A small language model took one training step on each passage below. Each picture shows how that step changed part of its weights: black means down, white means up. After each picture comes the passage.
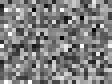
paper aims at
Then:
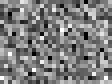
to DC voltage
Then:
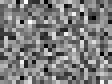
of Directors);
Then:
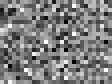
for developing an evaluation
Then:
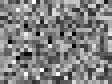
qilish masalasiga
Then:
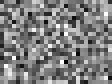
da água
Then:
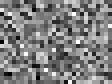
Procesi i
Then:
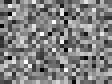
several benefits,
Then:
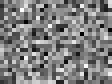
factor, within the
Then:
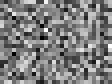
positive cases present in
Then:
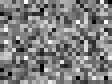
Figure 6: A
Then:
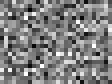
of hemp corresponding
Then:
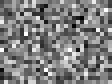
um modelo de
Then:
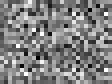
tipdagi boshqa
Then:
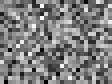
boshiga tushgan
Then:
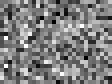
temperature and water is
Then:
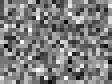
capabilities. If
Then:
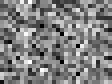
The positive value of
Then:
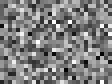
applications by providing services
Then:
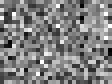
ve demir
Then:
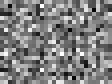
The implementation of this
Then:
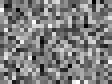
task. The
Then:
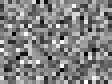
ishlab kelmoqda.
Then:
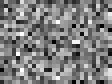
flow algorithms, by
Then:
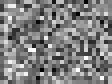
1 основной
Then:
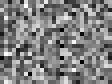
government, economy,
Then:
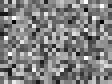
shows that employer
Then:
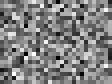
vida de um
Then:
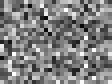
se tratar de
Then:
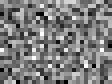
a ideia de
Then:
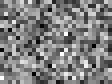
The prepared
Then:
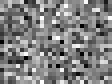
with orthic
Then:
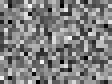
mamlakatning bosh
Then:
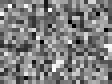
corporate communication
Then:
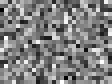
into additional steps of
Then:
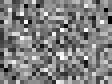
and skew
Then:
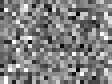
performed on balanced
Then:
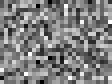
bir konkret davr
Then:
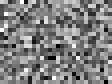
Ushbu tizim orqali barcha
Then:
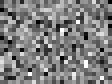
to upload
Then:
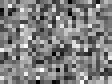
for active power reduction
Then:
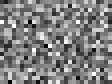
al compartir la
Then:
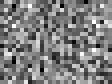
devices Lighting
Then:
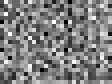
For example, the
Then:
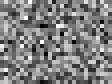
If the model is
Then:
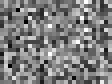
2. on the
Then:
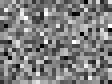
phase, seems
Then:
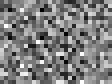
knowledge of the system
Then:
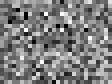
homem, via
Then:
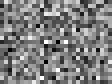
adabiyotining eng
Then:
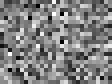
million people living
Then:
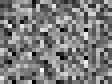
and Department of
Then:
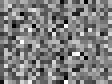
reflection. It
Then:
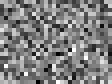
in testing time.
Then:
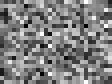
sus funciones o
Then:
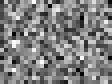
análisis de
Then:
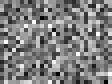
procedure. This paper
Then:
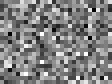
close this behavior
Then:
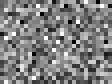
particles shows very
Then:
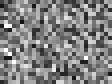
knowledge and skills when
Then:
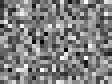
and chemical changes,
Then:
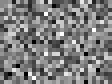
sé del
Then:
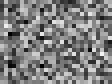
evaluation of the state
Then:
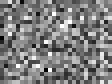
for whatever
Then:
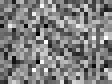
ceea ce
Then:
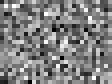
only be held
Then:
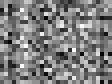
of the left
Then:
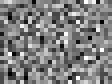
ear and
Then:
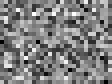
oils are
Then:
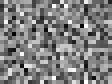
wealthy and
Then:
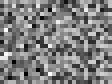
model is a
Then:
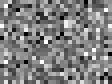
stem rot
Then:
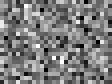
bir tovush
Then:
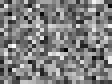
interior, economic
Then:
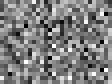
ahamiyatga ega
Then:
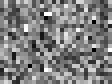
Most of the
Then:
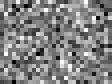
для жизни
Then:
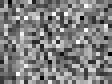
va tartibli
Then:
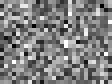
obtain prestigious
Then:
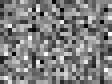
classical result and
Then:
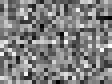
the way they
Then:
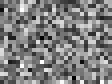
improvement of the material
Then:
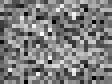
que sean
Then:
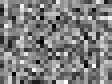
a methodological choice
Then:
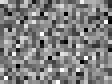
та інше),
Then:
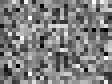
part in international and
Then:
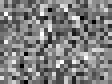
para cada tema
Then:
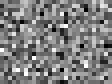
or individual nature of
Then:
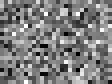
maze test is
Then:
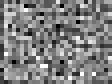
и техники
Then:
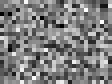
like as sine
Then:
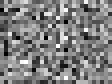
that primarily
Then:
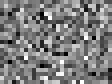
a set of
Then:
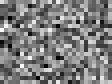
Russia in the
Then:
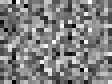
the Mosque
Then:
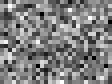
This combination enables
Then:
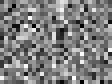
proportion of respondents
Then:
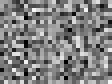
atenção é
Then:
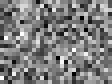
employed to convey
